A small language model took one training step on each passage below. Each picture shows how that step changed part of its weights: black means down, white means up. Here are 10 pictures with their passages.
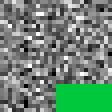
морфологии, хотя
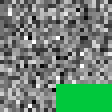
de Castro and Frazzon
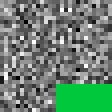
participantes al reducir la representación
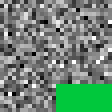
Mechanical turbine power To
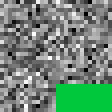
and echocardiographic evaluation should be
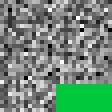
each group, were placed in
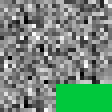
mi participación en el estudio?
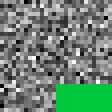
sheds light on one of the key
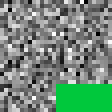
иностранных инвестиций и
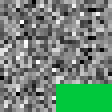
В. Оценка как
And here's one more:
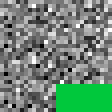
support EOSC) and that are or
